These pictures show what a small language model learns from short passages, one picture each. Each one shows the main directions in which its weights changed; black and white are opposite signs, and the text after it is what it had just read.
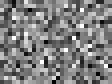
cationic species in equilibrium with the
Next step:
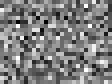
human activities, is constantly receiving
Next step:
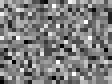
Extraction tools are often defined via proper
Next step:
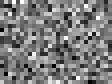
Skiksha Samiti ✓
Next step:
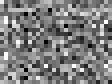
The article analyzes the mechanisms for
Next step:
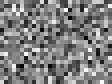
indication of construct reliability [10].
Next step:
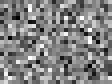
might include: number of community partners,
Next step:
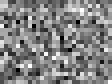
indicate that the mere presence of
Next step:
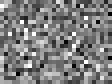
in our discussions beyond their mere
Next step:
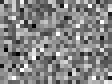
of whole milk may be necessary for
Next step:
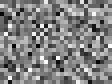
aspect is information about people's relationships,
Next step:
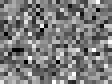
discusses how Chinese students prepared themselves for
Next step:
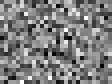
on calcium ion channels, which
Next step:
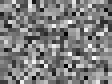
hunting quotas in relation
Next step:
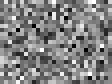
of the Medical laboratory unit of the
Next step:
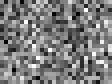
day of treatment in order to evaluate the
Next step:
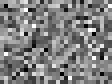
in social science also. A paradigm
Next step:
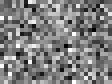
in the year 2016 keeping in mind
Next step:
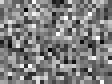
m , then T is called the complete
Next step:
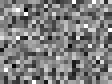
under different environmental conditions. Key performance metrics
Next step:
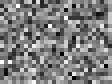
to be a new adventure and
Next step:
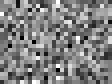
been proved to be one of the most
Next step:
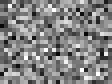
(Wink, 2015). Furthermore,
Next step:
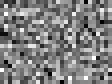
Environment's Air Quality Wing
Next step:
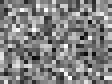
In these high-risk areas,
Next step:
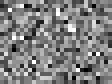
non-formal education would be required
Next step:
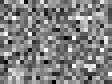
a limit to the body's ability to
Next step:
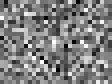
relationship between learner's perceived ease
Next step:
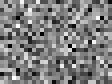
general model and determine the indicators of the
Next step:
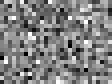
a key driver of store performance
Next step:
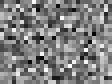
funding from European Union Horizon Europe
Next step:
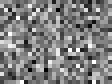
autosomal recessive blood disorder that
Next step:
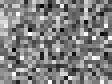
College, University of London
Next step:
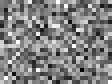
occupy the link bandwidth and
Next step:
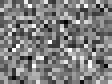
and process route are provided in the
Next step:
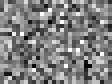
as an “add-on”
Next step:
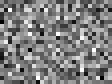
users compared to those with higher educational
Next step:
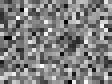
standards from recognised bodies. The aim
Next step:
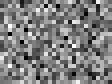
respectively and compared to the normal range of
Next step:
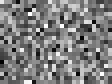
as structured digital semantic information? 30.
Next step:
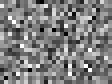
combination of the grammar-translation
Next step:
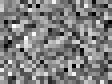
emic or indigenous category;
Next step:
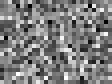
without much downtime, and without changing
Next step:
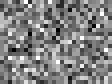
7.3) - Industrial
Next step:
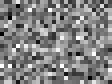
attaches great importance on encouraging
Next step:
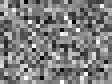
the nonlinear confocal microscope.
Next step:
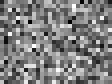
the Romanian Communist Party
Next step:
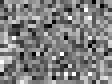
the proposed triangular split ring
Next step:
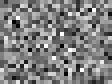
production. The graphite had to be
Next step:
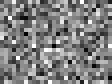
us to improve our reading skills,
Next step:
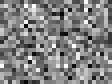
code number filled in by respondents to
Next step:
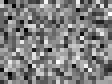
which is an important aspect of medical applications
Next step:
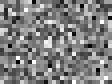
horizontal plane [dBi], c)
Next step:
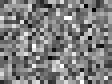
leading producer of yam, accounting
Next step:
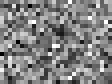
docking analysis revealed that
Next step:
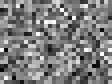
with the echocardiographic
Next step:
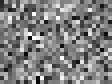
depletion in DNA content, with
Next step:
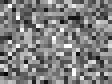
of Chromatography A*,
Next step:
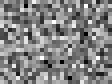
account the accumulated experience in developing
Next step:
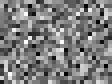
"[A decision to oblige a
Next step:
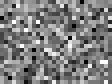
Ironically enough, becoming
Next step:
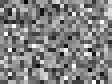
over chest Metadata
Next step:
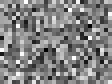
endpoint of the reaction characterized by the
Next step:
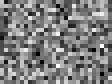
be a standalone solution, but
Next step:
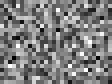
it comes to virtual stores design,
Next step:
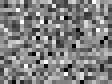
remains undeciphered. India
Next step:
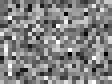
linguistic form most widely circulated due to
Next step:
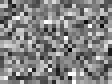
($\delta\%$) and η determined
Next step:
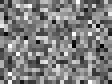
transitions within $\pm 5/2$
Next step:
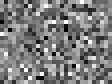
Pandemic; Domestic tourism.
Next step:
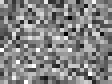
of a control grid with cells
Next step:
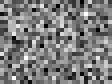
Key Performance Indicators Technical data to
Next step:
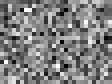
different medical colleges. A predefined
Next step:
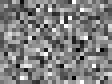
had significant influence on customer loyalty
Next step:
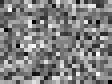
third key paradigm informing the research
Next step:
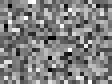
Analysis Experiment ω_1
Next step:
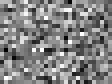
M. Bhagat¹,
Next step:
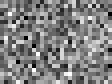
the syntactical rules of a
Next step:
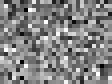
and linguistic methods. 2.8 Research
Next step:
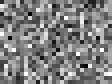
environment is eventually proposed for team work
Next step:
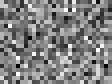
is remaining with the same thickness until the
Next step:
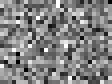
vitally needed ‘fulcrum’
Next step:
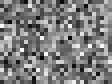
a steam bath for complete
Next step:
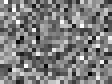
action of the specific Iranian
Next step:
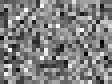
these services aim to ensure that children get
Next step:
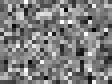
*If the average fluid velocity p and
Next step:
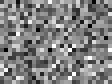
of interest in this study and no ethical
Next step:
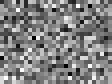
early in the morning from house to
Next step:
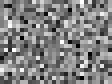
(10) high-speed
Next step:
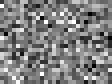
destructively at given intervals
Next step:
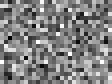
TIBETAN TERMS
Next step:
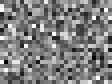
is verified using simulation results. The
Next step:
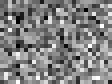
the focal point for old civilizations
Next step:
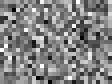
point of view was enriched with
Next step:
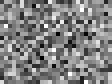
on two corresponding declarations of
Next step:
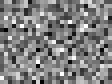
8. Goupille P,
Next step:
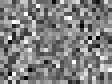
thought of keeping a diary or
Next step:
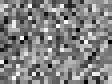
peripartal period could, at
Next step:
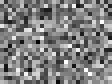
and that the ideal joint centers are
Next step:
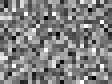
urease inhibition by
